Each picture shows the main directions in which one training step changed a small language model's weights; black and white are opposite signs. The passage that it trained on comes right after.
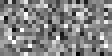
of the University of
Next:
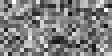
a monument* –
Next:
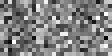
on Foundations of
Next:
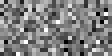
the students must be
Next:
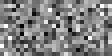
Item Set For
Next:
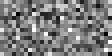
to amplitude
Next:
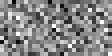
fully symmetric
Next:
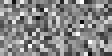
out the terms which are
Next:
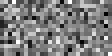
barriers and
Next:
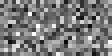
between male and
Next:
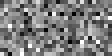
cultivated on
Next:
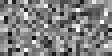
of the physics of
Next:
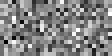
shows the readings
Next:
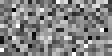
complexity into our
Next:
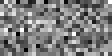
light curing process
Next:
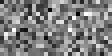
both under the same
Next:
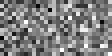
initially in the state
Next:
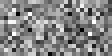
deviate from this
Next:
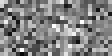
Rack 5 also
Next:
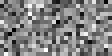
more efficient materials
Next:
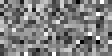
the interface and
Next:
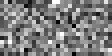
lays close to
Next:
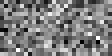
electronic systems and
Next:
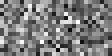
the number of expected
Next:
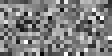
tuples as result
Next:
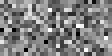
all statistical
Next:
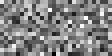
both quantum and classical
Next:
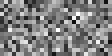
experimental study of various
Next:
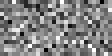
emerges as
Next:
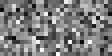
containment was also proposed
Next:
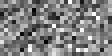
under phase matching
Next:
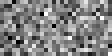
see how they perform in
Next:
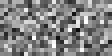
is the cost
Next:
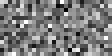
My active
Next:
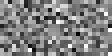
have applications in
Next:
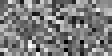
can also be identified
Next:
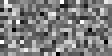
AAI system
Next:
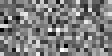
the EDM of
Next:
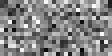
whole system could be
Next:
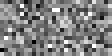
that can have important
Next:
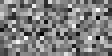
complexity and/or
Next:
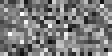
services gap is
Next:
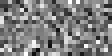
to more positive values
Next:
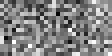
second pass is
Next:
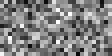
average electric field in
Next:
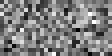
the parameter space even for
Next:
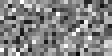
operator. For the
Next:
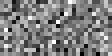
with halo
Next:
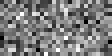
line profile calculations
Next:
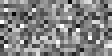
ascended the
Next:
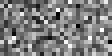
organization results high
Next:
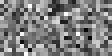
an input to
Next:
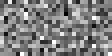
of distributed optimization
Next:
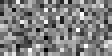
of the growing
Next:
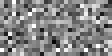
standard deviations compared
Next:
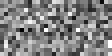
is the termination
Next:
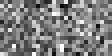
strongly with the increase
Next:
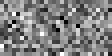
to the occasion
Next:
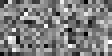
for evaluating heat
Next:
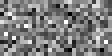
previous experiment studies
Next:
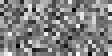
the mean differences and
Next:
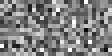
many of those without
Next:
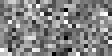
types, we obtained
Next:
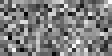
at a distance of
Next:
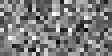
this stage the
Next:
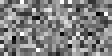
Color 1
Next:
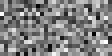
agreement, which
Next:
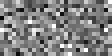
in detail to the example
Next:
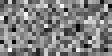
of the meson
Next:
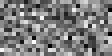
framework that can be used
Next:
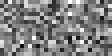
measures the rate at
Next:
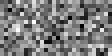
P$ since $u
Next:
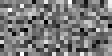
gluon phase and
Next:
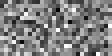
for $B$
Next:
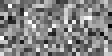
timely completion of
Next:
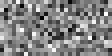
order to investigate the
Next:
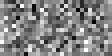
deep matching
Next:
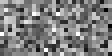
up to second order in
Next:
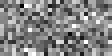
frame is for
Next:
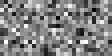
survey was
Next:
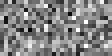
of the termination of
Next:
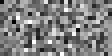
QPO frequency
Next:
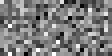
Table 2.
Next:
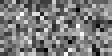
line demonstrate
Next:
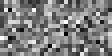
major contributions
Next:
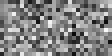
plane waves
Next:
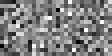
documentation of the
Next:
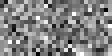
they draw from
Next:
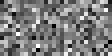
only detectable
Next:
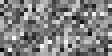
the rest, and we
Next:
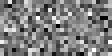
have well defined values.
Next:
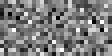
was clear that the
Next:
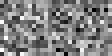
this tendency is
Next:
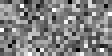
that this is a physical
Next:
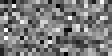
resonance line and
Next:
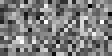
predictor of
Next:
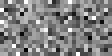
highly regarded
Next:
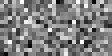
are specifically
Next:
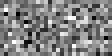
which Ducci
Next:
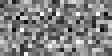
by the number of
